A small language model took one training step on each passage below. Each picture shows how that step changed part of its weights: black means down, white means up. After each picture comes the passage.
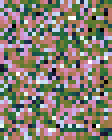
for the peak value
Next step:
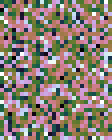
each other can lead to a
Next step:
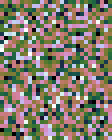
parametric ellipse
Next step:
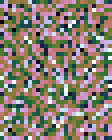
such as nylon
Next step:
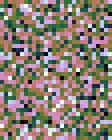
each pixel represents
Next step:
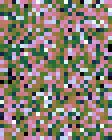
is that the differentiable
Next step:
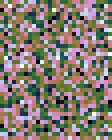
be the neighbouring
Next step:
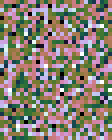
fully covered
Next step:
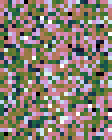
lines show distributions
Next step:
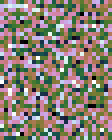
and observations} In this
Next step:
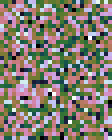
our work, and the
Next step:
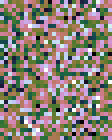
lines can no longer
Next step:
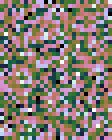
central notion for
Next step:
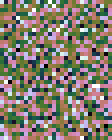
guidance along one
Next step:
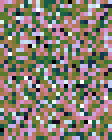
a number of steps:
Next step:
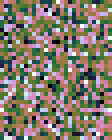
Expert in the
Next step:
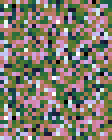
ng mga guro
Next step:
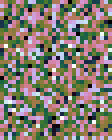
which avoids
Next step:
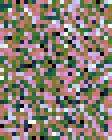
makes it effective
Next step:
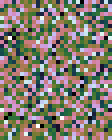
regime, a
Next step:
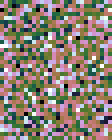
suppose that we are given
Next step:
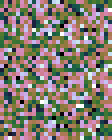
bot to resend the
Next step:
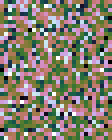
and 5 ml of
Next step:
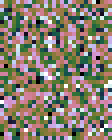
Scotland has
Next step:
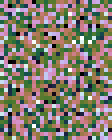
now easy to
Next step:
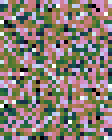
and assessing the
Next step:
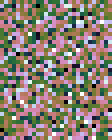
that characterize this phase
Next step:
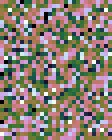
the board. The
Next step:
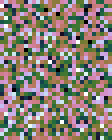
\rceil$ and
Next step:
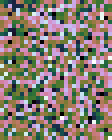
prove a similar result in
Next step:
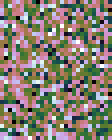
pick /u/
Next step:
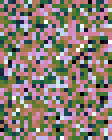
the minimum rank of
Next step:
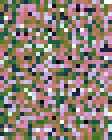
must show that $$
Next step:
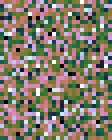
control. Subjects
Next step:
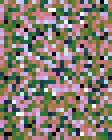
analysis of the idea
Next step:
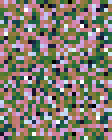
a hyper parameter
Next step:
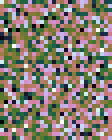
brings us to the
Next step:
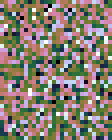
physical properties of
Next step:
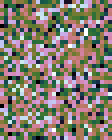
within the Time
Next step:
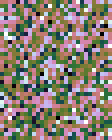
experiments, we observed significant
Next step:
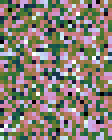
system using implicit finite
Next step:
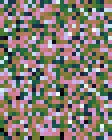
for the measurement of the
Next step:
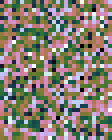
coupling modifies both
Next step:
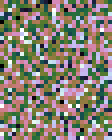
The dissolution parameters such
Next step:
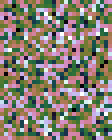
work still remain,
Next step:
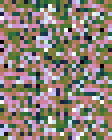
3 is that we can
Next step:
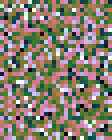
be done motivating
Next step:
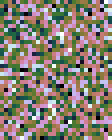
and $\rho$ are the
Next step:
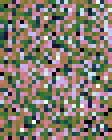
some $\tau\in
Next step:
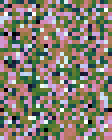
(and thus for any
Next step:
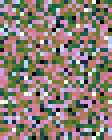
applied this framework
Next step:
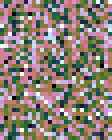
} a $. This implies
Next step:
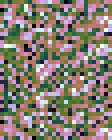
trajectory superimpose
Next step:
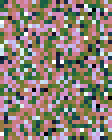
Comput. Phys.,
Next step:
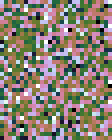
paper is organized
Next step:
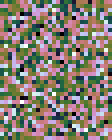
and the optimal solution for
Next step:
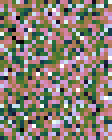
other examples showing
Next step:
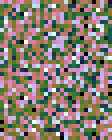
have different mothers.
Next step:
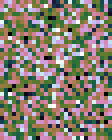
conical ({\sf
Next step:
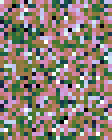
proposition can be found
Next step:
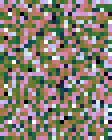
presentation. On the
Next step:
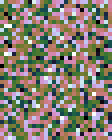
body mass index
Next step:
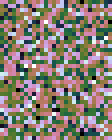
\end{eqnarray*} We
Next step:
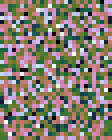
and is one of a
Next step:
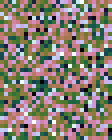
visits and the
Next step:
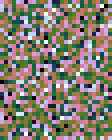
example of a sphere
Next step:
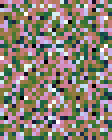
individual researchers);
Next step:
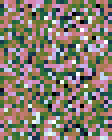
Sign Language
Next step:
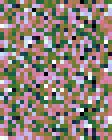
\cdot w_z +
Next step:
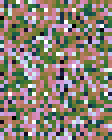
is identically zero.
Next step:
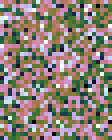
These properties are of
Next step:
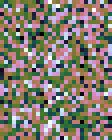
effect of SFN
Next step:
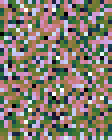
field of a natural
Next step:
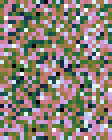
ordered on several
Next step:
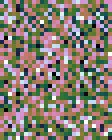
samples were taken
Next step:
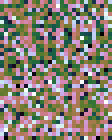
gluing conditions. As
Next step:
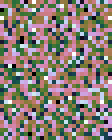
radial equation, which
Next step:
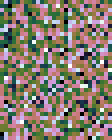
tend to cancel
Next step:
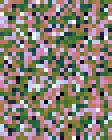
in trace sense.
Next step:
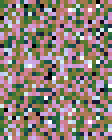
pandapower as
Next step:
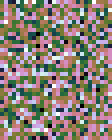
more concentrated the
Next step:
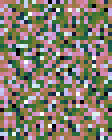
of participants
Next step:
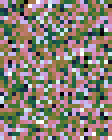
at a dose of 10
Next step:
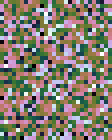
is defined in the design
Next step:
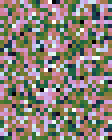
specialist outside
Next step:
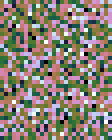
further applications.
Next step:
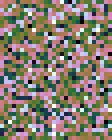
it outperforms
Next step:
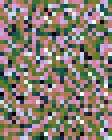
calculations of the other
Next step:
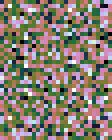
agreement with previous
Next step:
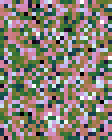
be exclusively
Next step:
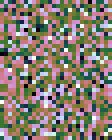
the model is constructed,
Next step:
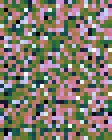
the reward rate
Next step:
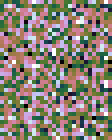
and Electronics
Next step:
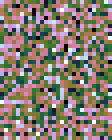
DPS divided
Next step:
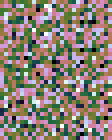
simple special case with
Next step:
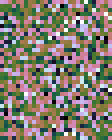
binding energy per
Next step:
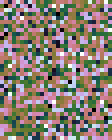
as a vertex. We have
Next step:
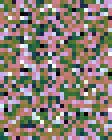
community, and these
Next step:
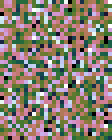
It is reported that
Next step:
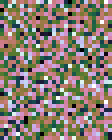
the basis vectors
